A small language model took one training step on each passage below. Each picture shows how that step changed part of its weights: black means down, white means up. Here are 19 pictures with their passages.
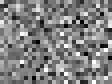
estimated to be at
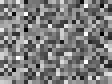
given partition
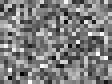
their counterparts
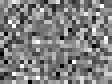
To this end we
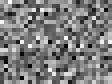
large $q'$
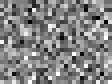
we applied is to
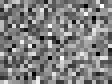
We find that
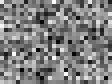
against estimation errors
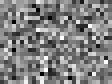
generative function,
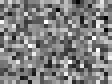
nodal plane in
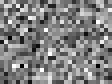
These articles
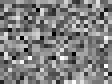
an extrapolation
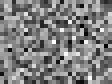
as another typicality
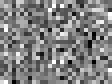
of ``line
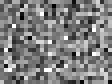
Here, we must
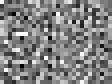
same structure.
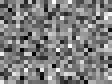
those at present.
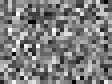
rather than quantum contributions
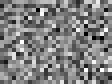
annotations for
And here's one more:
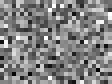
of the slope
